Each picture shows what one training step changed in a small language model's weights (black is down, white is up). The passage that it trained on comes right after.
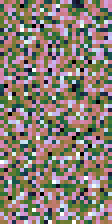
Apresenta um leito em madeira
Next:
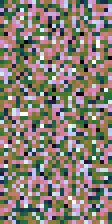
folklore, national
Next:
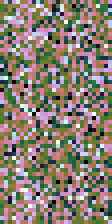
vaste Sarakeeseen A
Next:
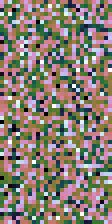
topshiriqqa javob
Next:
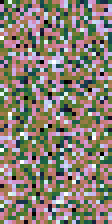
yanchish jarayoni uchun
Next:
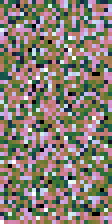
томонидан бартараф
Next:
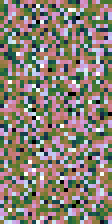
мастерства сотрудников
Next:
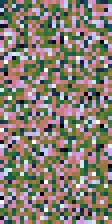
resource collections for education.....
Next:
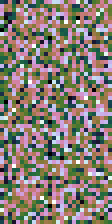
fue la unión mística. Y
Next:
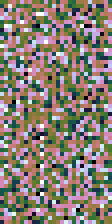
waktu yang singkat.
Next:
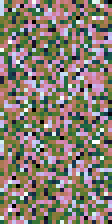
В.В. Протопопова
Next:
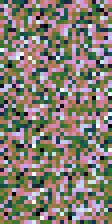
les choque et parce que
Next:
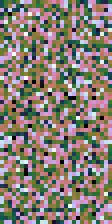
graduação. Figura 4–
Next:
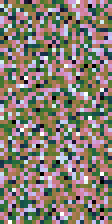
Paulo. Grupo de
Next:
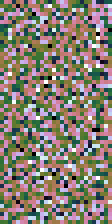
рыб разных видов
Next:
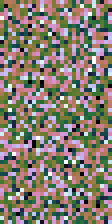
2 раза по сравнению с
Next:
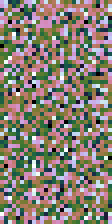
цифрового рубля для
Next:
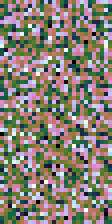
dibawah ini.
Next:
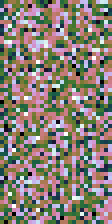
ketti, ol jerde men
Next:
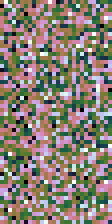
in the process of upbringing.
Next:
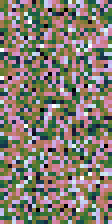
*European Journal of
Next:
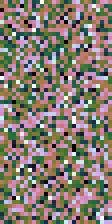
sucesso financeiro das
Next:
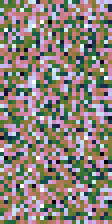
op Winst op goederen f
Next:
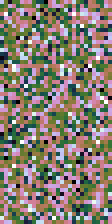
ont déjà été faits.
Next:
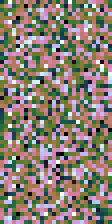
Kurash turlari bo'yicha
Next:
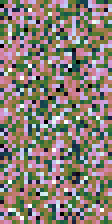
jarayonida ijobiy
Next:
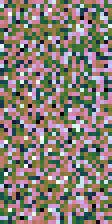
análise do ciclo de vida
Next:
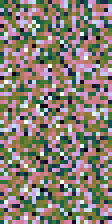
tarmog'ining rivojlanishi
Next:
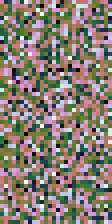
o‘qiydiganlar soni
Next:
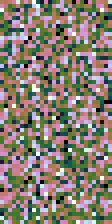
qalbida o'chmas iz
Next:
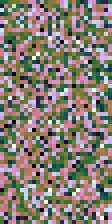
nulas com o sucesso. -
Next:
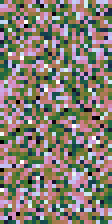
yuklama va informatsion
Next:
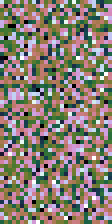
pentru a rezolva
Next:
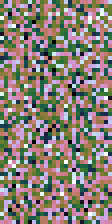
perguruan tinggi
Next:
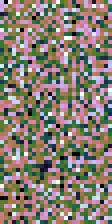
llevaron a cabo en
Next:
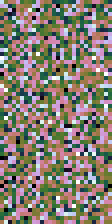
remete às casas do
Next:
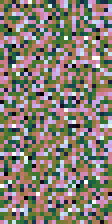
реформ на современном
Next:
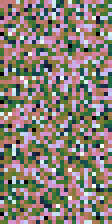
ikkinchi yarimi –
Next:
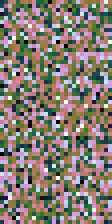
orqadan, oldindan,
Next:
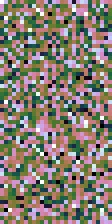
Pinheiro et al.
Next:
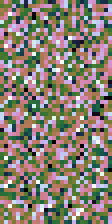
В), минералов,
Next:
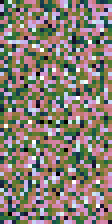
yordamida hal etiladi.
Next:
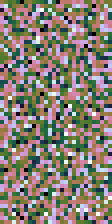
semestre de 2020 a quantidade de
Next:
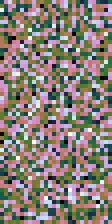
ascenso (Clause
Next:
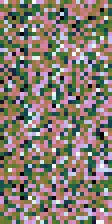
Acesso em: out. 23.
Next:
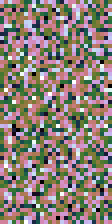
aloqadorlik masalalari
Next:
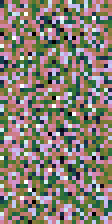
Milik Negara merupakan
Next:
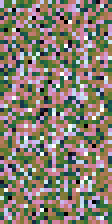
fi formate prin această
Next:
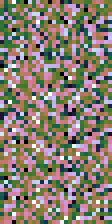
que a mesma teria ação
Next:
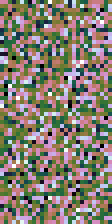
resueltos o desajustes entre
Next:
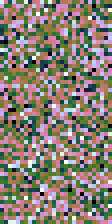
identical content but
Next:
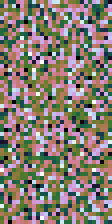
foi conduzido ao filtro
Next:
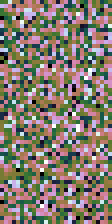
respondidas por alumnos
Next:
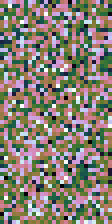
funksional, kommunikativ va
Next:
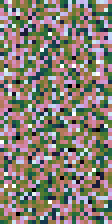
61]. Представляя
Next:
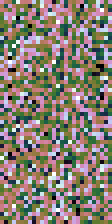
aytganda, kichik
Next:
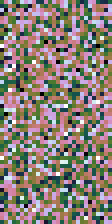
yang akan berdampak
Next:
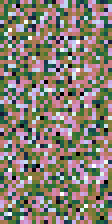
как психического
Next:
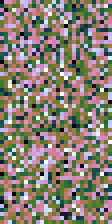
umum Apa yang kamu
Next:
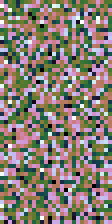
provocadas por la diversidad del
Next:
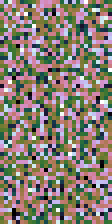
bilan gapdan farq qiladi.
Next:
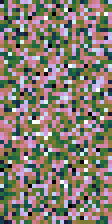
// Теория и практика
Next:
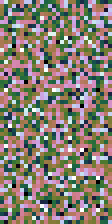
являющихся одними
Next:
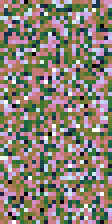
быть значительные
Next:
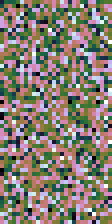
mavjud bo‘lib, ular
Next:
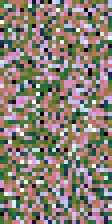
+ yakun) saqlanib
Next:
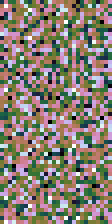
Teórico Antecedentes
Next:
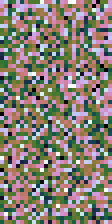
con la gestión de los
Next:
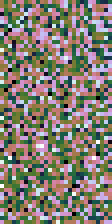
de los desposeídos en
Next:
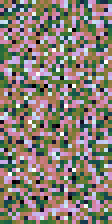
carnets de ventes des
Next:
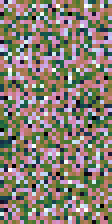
de acessar e alimentar a
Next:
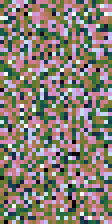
cara berpikir, dan
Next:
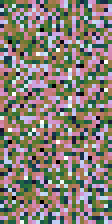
null, capacity
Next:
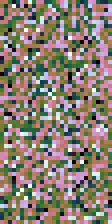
добре знаючи ці
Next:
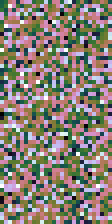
anak yang dijadikan
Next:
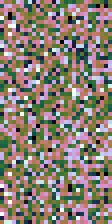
menggunakan Teori
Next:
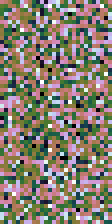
élevée est de 13 obtenu au
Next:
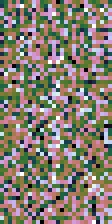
siyosiy arbobi
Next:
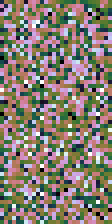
açık ve yeşil
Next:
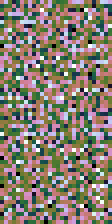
поезія продукували
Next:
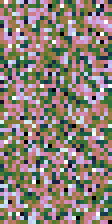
Lesser Hedgehog
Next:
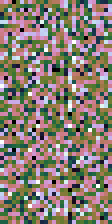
ou pelas despesas com
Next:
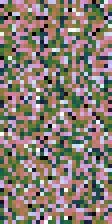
yetişkin bireylerde
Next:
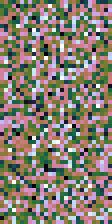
принципи розбудови
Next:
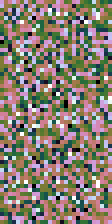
tangga sasaran Program
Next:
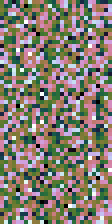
наблюдаем другую
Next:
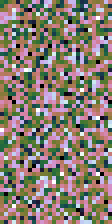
« Visual Culture,
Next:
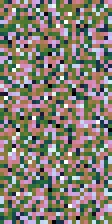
dor na parturição.
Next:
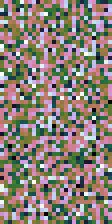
are preliminary. In the
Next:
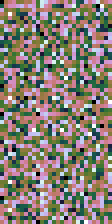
for the Year Ended March
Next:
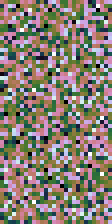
répondants a été
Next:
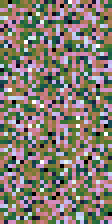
verricht, wordt de
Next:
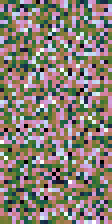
du type spectral des
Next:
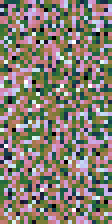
altos junto con una menor
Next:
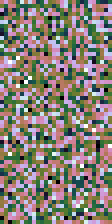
of these standards in
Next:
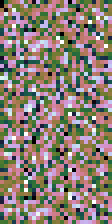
Netral Setuju
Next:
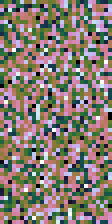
esta la base económica
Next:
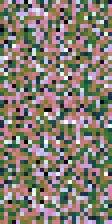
muhim ahamiyatga
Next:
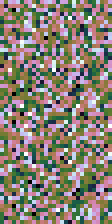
direito ao repouso semanal
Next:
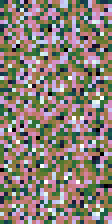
aký môže
